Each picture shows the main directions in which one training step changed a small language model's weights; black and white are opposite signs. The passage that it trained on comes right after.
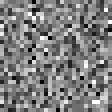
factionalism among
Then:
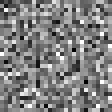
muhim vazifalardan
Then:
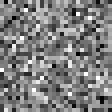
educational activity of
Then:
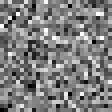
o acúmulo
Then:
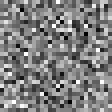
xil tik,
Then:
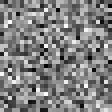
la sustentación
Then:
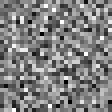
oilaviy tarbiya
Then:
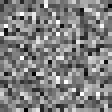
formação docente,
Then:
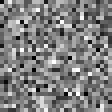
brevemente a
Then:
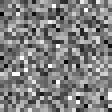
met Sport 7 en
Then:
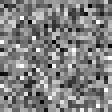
экономичные и
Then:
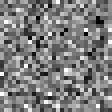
confondues et
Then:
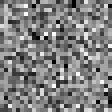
Public Administration
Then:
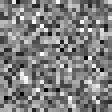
Під час
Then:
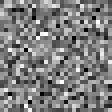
pesquisa mostrou
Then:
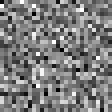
assim como gerou
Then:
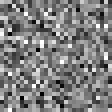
empresa de
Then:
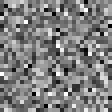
mantém ações
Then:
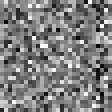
marka gibi
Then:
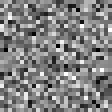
Keterangan :
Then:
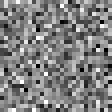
для людей з
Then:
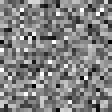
from preschool
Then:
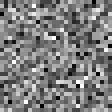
the addition of
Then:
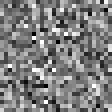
ogleda se
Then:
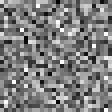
amaliy ahamiyatiga
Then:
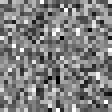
estruturais e
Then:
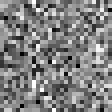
van de instituties
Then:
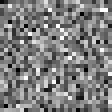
de bronze
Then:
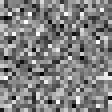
ham zarur.
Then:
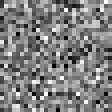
do Ensino
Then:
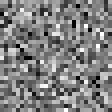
o'n uchta
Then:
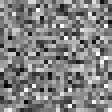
vontade do
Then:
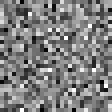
malling Dén
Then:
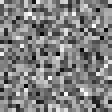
among older
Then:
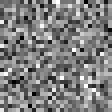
представяне на
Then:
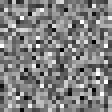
под ред.
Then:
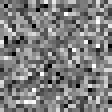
эти пьесы
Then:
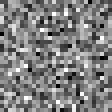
child development,
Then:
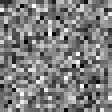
e adotar a
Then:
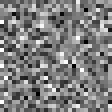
shu aloqalar
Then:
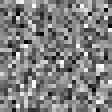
більш не
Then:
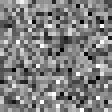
в правовой
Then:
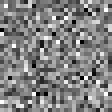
Ajar Interaktif
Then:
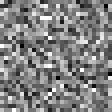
базується на
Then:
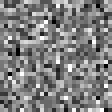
relación a la
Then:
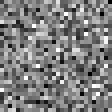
strategii generale
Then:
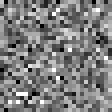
for the prevention
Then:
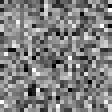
minimal darajaga
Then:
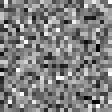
relevância significativa para
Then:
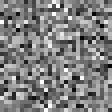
baho bera
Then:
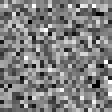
o modelo ao qual se
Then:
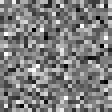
ichiga olgan
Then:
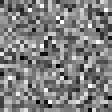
forte crença
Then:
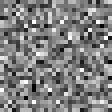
може да се
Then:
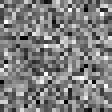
tipte olup
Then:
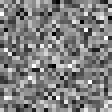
эффективное управление
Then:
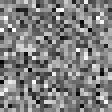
kan maken,
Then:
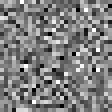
el desarrollo de
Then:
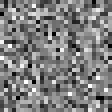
the use of
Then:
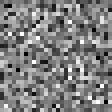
چند در
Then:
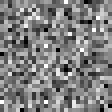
uning aqliy
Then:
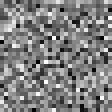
это процесс
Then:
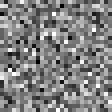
en boca y
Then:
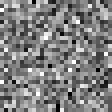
va ijtimoiy tizim tomonidan
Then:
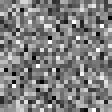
и инновации в
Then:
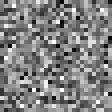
sababli yana
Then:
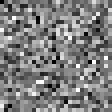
relatie tot
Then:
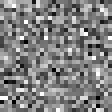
uchun yuqori
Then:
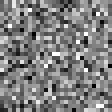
de los países
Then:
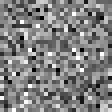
на юге Республики
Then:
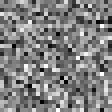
унинг икки
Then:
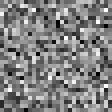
variação do
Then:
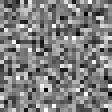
negeri sipil
